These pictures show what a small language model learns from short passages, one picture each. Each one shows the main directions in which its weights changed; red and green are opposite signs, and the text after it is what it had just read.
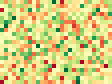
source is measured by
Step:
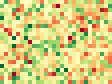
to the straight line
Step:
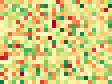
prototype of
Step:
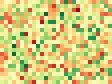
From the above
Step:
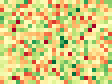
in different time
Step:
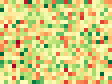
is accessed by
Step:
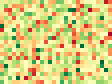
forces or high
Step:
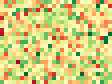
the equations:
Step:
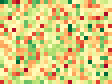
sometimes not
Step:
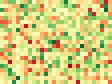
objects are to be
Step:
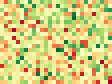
from the views
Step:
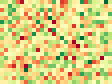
issues with the
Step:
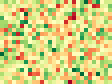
the neutral Higgs mass
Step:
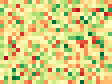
quickly in recent
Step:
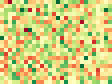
is installed
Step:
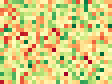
symmetry for spin
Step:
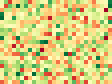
and complex-valued
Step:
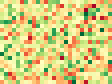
lead density of states
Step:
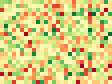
includes: cosmic
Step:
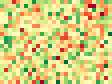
opposite labels:
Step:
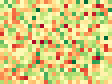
the speckle
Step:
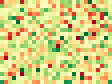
Science Monograph
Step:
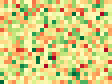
the input with a
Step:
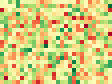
of 7 or above
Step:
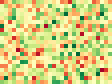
significant risk to both
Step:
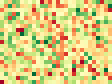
that relativistic heavy ion
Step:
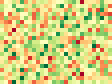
we shall present several
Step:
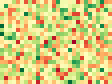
harmonic oscillators makes
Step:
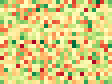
the regularization techniques
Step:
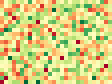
representation in each block
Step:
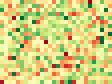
requires $T$
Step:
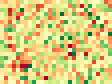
position of the
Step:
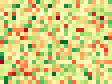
lectures and
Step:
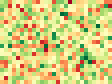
than the theoretical expectation
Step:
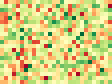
of the major
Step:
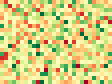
some temperature-dependent
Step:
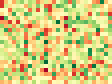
the gravity solution obtained
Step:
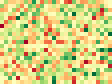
(black) having
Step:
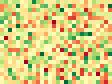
one of the most
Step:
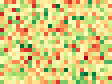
hull for separation
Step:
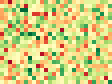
Chile }
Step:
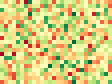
is the mass of
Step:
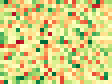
the alternate
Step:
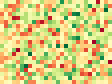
distribution in the
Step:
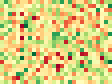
dominated by the largest
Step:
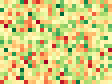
scaling is used in
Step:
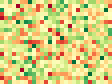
in itself, and
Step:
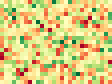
probability when measuring at
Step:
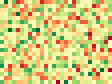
these systems, the
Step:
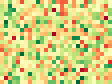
regime. Consequently,
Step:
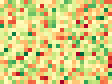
structures such as
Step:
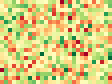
action of HL
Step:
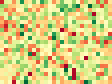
burst decay,
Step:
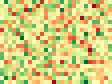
the highest amplitude at
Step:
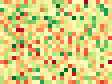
for different number of
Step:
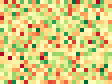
the thermodynamic potential in
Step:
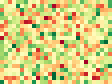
and Smaller
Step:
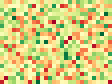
It creates an
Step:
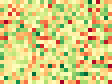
IR range due to
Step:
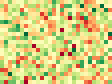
batch size of
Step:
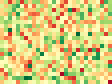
fields are of the
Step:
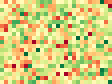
by the local
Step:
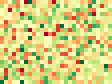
connection is blocked
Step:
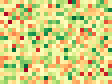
from the first
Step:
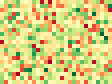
that their final size
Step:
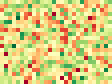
set of Fortran
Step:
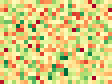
this range of parameters
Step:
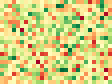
Here we used a
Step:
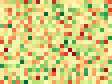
variation is small,
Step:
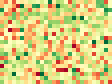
from a single target
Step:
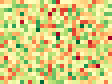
bundle or bundle pair
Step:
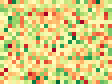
an evolution equation for
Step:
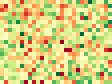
These studies have shown
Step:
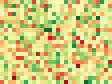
the fact that most
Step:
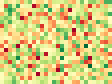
MRI system
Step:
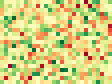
JPL grant
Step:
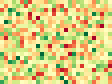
choice of these parameters
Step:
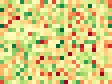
can form stable charged
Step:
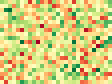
vortices. In
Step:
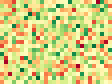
we only observe
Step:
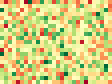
is often sufficient to
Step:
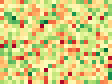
Similar arguments as in
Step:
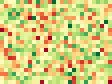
roots of a
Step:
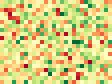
limiting degree distribution with
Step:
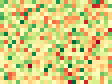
the variance of the
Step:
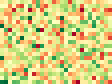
perfect fluid source with
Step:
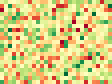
would deduce that
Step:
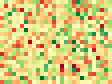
still an important finding
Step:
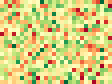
that the corrections to
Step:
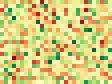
algorithms that adapt
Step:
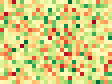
4, we discuss
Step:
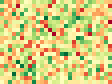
with appropriate amplitude and
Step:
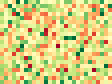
$n$ is
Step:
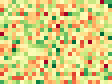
by imposing the
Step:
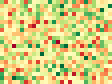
semantically different from
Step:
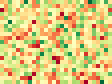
Note also that for
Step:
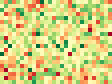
no entanglement between the
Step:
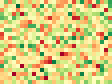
and the sectorized
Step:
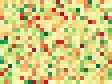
D \vert
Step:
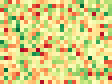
Network Structure and
